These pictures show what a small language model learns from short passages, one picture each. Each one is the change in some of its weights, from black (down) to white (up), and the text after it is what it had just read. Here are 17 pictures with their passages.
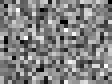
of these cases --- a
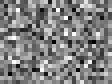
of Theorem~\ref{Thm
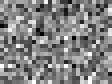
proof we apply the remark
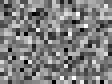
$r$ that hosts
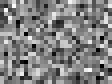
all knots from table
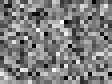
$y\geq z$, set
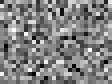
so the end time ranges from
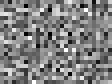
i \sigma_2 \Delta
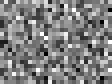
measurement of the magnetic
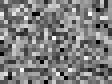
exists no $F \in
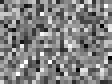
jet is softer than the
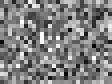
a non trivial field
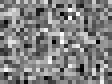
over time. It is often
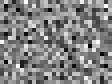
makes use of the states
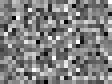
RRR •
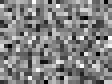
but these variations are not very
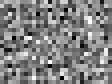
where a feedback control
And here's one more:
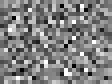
The starting point is to
